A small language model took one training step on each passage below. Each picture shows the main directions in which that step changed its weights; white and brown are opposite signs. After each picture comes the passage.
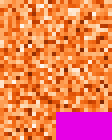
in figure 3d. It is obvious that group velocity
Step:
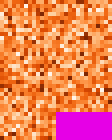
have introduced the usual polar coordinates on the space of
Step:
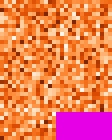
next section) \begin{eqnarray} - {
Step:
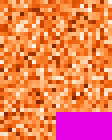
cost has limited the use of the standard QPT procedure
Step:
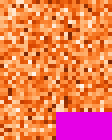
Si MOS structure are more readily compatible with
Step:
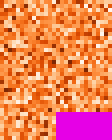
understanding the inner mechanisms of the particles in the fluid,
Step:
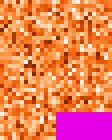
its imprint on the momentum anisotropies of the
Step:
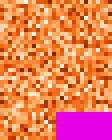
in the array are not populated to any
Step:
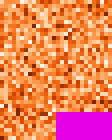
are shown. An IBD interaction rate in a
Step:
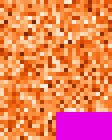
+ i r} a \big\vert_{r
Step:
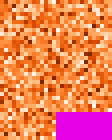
particle, $c$ is the speed of light,
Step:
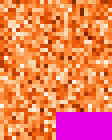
transcription factors) is needed.\\ In a very straightforward
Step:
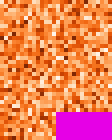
in our system is between a small molecule
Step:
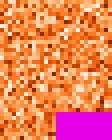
described with an unknown density matrix of dimension $d$
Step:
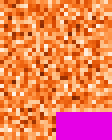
discuss the two cost functions considered in this work. Due
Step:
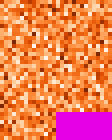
and temperature as well as size dependences related to the
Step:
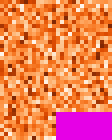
and 168 hours the samples were washed three
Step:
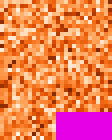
the unambiguous physical interpretation of which in
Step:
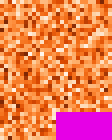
its below $T_c$ counterpart? In
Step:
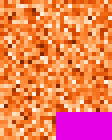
if the functions $h(\vec x)$ and
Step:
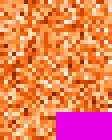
condition \eqref{new:2}, and such that
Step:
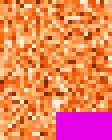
average signal-to-noise ratio (SNR)
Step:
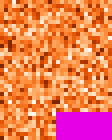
} \end{figure} The light yield of the
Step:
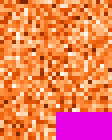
states are always nodes, in NMM2 trajectories near
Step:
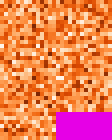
help of these integrals, we can reduce the system by
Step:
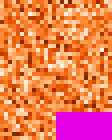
} \foreach \x/\y in
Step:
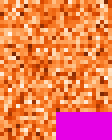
\label{a4} \end{eqnarray}
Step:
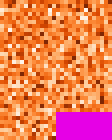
kg/m$^3$. For the calculation of
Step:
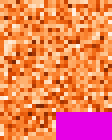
the observationally determined MCMC mass, quoted as
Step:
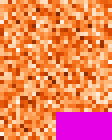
we expect\footnote{If $x=0$
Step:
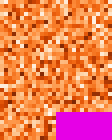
figure into minus sign. Please confirm.
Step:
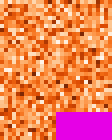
is why superconductivity is only found in the ferromagnetic
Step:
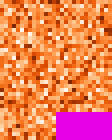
ol}$ is the outlier fraction,
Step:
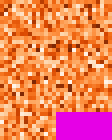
side left of the CP in the corresponding phase diagram.
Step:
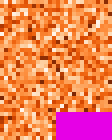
regime setups based on the circuit QED architecture are
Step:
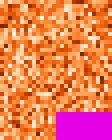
reverberation mapping observations are improving the
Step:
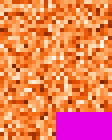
Ref.~\cite{Flammia2019} the
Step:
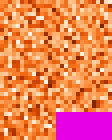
actual rewards and their predictions through gradient descent:
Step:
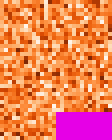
cores of neutron stars, $\epsilon \sim 1
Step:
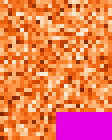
the apparent inner-disk radius with the
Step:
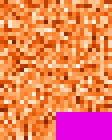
(\bibinfo {year} {2023})}\BibitemShut
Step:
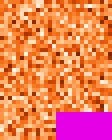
be fully vectorized in terms of CPU times we gain
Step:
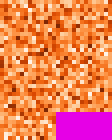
to initial temperature and the auto-ignition
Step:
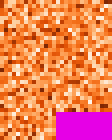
$x_{DT}$ is always bigger
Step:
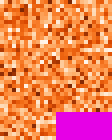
is often poorly constrained by observations.} \bigskip The
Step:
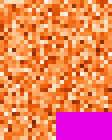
induced to reduce pathological symptoms.
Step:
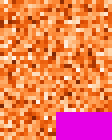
Zhuhai 由图
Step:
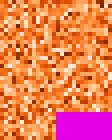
value $M_\pm(r)\to
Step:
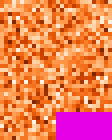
to loop-level processes. This rigorous
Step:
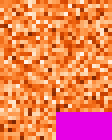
stress tensor, and \begin{equation}
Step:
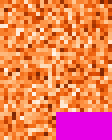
numerical MWM model. This phase variation poses
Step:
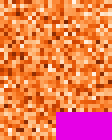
the asymptotic limit $r_{\rm obs}\gg
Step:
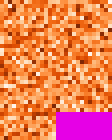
low-energy ions (keV) which allow for
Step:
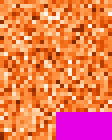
are presented as follows: \begin{itemize}
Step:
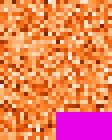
inappropriate. \subsection{The
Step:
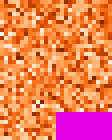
across four distinct design scenarios encompassing varying
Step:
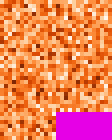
density that is an order of magnitude too low. Since
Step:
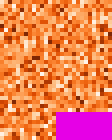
of the diffusion coefficient}\\[20mm]
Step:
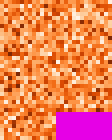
the fluor and the wavelength shifter,
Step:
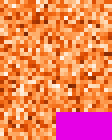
OET itself is well-tested, the
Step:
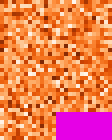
the true singularity is at $R=0$, Thus
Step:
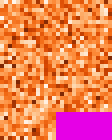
1015 \bibitem[{{Mamajek}
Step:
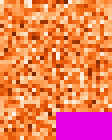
manifests the contribution of vibration, rotation,
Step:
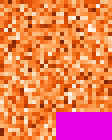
achievable values of $\gamma$ for various realistic
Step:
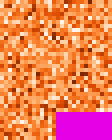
its unmatched ability to handle exponentially small
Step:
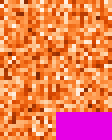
dataset. To the best of our knowledge, this is
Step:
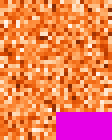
findings is provided in the concluding section.
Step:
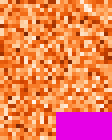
layer projects them into logits for the next
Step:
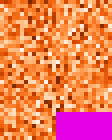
f|D^0\rangle$, whose magnitude and
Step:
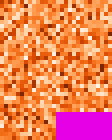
of ultrafast relaxation are not clear yet. The
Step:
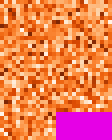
general DPG defini- tion to include
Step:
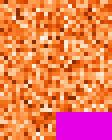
mesons in QCD}, Phys. Rev. D
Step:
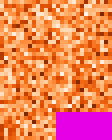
also has a solar-like activity level. Collier
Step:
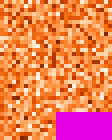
number of metrics, they obey. In turn,
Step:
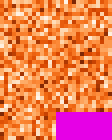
the macroscopic occupation of the $N$-body
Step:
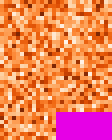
breakdown and measure attributes, i.e., the
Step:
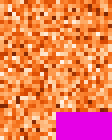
stationarity and axial symmetry. We visualize a certain
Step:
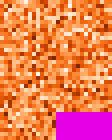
are of relative order $u$. The main result is
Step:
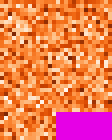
let us outline the basic points of the
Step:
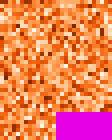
For $M\neq 0$, boundary-localized
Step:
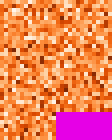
in STM experiments of C$_{60}$ on
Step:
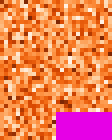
sample. We generalize these defects into two regimes,
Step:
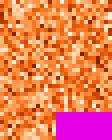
Fig.~\ref{fig:spectrum}, which shows the
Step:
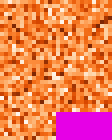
three-stage approach of text-guided
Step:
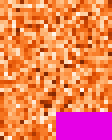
A stochastic {N}ewton {MCMC}
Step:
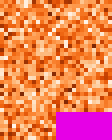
for wave packet initially placed in shallow optical lattice near
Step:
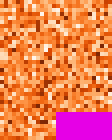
## 4. THE PROPOSED
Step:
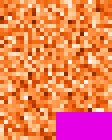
show that DP methods are feasible for simple,
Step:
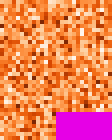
\end{figure} Encoder-decoder
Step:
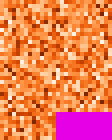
| Inertia time constant (s) |
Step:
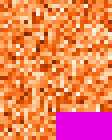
of course correct value of precession frequency is obtained
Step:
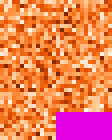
} \author{Mira Dey}{
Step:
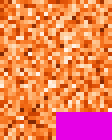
bodies \citep{bro17}. For
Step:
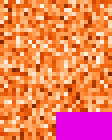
the CUDA stream-ordered allocator, which
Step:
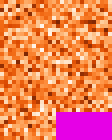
separately for Naturalness, Intelligibility,
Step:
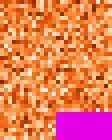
this can be assessed from their smaller number of
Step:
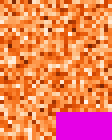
\includegraphics[width=\linewidth]{}\\ (b)
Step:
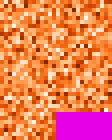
taken into account. The users of the VUV and
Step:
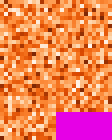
is the same as that of the traditional MCTS,
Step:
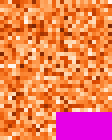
Klein-Gordon equation because we need solutions
